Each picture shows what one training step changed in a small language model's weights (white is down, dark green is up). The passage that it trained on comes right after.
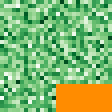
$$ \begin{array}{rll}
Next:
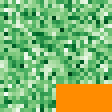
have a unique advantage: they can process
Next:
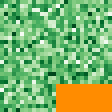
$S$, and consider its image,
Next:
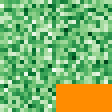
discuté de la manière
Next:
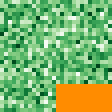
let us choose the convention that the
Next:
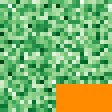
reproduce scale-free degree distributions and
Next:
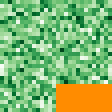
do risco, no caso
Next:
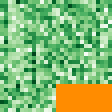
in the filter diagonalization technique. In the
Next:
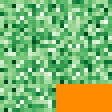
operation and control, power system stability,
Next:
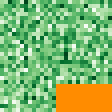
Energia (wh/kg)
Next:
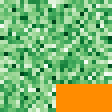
основой для оценки
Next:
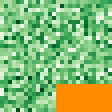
legal entity, illegal
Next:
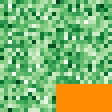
para conocer y profundizar más
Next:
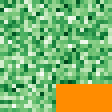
the following theorem. \begin{thm}
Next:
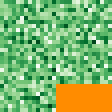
$s=100$ and the second with
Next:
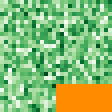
- Goffman, E.
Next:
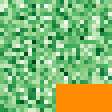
accuracy in experiments. For example, in
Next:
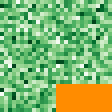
the index $i$ running in both
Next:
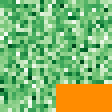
a DMU an outlier even if the
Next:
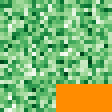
applications in various disciplines related to conformal
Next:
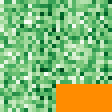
izohlashga olib keldi.
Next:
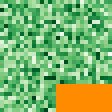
$ \beta \approx \alpha$ for
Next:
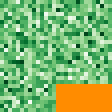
following form: \begin{equation}
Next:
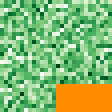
proportion. \subsection{Known
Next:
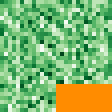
світських організацій, що
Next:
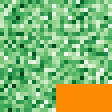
be given to each measured rapidity such
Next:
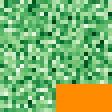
enhance data reliability, we applied
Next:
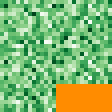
that the new system outperforms our
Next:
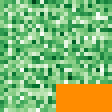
Shuningdek, o`zbek
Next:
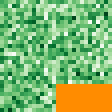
orientation-preserving isomorphism between the
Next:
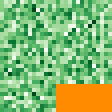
valori artistic-estetice
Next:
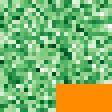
use a lemma by Christ and
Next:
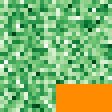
believe it to be an
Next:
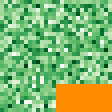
are allowed to evolve over time
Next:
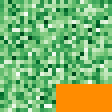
system of bipolar FRE defined
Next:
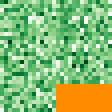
новые познавательные
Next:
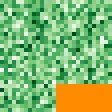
individual fiber cores to spatially
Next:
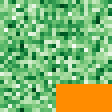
be the Vandermonde determinant
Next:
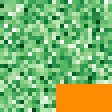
defined by \begin{equation*} A =
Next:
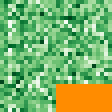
Por fim, os dados
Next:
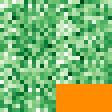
типах. Леса и
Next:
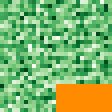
constituya en una herramienta
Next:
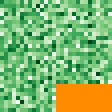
and $-$. Using the sign equations, for
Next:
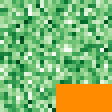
for the appearance of primitive
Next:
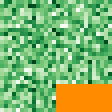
ўша ёзувчиларнинг
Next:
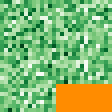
y la idea de que «el
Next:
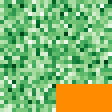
\qquad A(\eps, x )
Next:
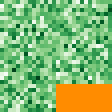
on voit que pour tout
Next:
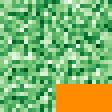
to apparent horizons. The
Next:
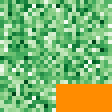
of smooth functions on $T^*M$
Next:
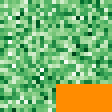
ocupación, edad y
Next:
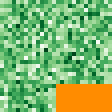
knowledge of the main standard documents, which
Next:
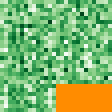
cardinal of $L^M$
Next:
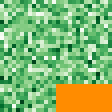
periciales. Miguel
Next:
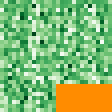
ayol obraziga alohida
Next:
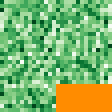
is closely analogous to the construction of
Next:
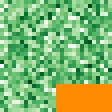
of international companies that developed
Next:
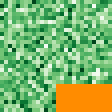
the only signals able to do so. When
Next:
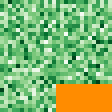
using ATLAS-A
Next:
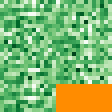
sebagai simbol
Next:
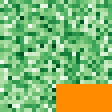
In the Nambu basis of
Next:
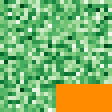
magnetic circular dichroism
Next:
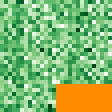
ham, maksimal mumkin bo'lgan
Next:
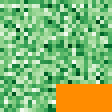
adalah tanggung jawab
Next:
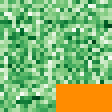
$H$-Galois cover of
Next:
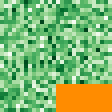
sotishdan sof tushum (net
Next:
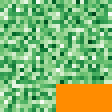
other auxiliary devices. Since the
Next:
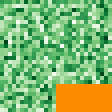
yang berinteraksi langsung dengan
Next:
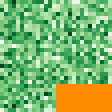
SC2008}, we give the following.
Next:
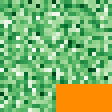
medical education. According to the research
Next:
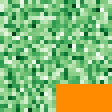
(Savchenko, O.
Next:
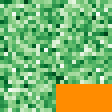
The proof proceeds by induction on
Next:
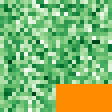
the condition $\mathcal D_\delta$
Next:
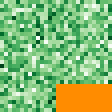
Therefore, Lemma \ref{posi mposi
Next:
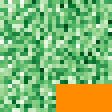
the Kretschmann scalar
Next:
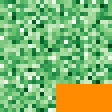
bakış açısını
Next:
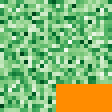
importante, a Classe
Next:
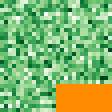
general terms, including perturbations that are typically
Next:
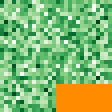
the homoclinic curve meets the
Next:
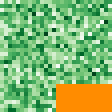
We derived an analytical solution of the
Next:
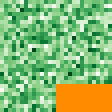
4. Долгов В.
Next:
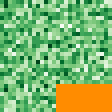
процесу є завданням
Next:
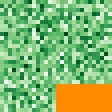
va shaxsiy xizmatlar asosiy iqtisodiy
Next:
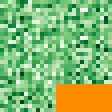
autora que el año
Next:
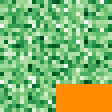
ser más comprometidos;
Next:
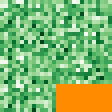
минор и т.п.
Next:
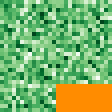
chiar și după
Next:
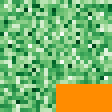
formed by an ordered material, but
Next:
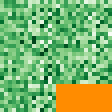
passa a explorar conceitos
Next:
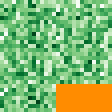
induces an injection in all degrees.
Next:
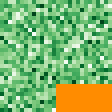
researchers applied network DEA models for performance
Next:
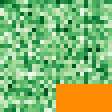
made at the JCMT between 2003
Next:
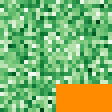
of planetary systems has been drastically
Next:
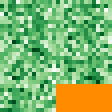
magnet allow one to measure the ratio of
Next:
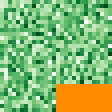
The Current State of
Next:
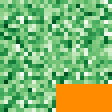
industry (thermal power plants and
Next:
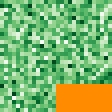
the PSP waveforms as if they were
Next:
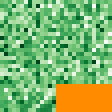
in semiconductors[24], as
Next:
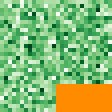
a well-known result from previous studies.
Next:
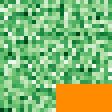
wavelengths. In order to
